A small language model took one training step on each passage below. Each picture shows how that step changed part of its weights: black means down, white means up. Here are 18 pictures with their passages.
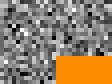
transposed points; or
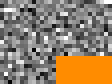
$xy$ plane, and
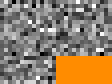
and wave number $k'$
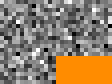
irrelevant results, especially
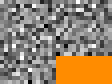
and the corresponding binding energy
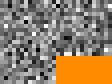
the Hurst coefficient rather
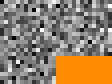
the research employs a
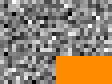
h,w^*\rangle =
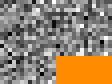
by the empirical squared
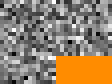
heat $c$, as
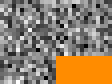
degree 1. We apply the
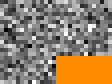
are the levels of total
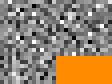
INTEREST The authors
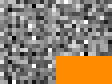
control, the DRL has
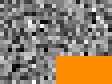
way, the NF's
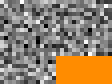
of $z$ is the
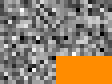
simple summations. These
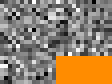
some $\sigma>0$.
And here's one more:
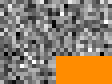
"JUN 1
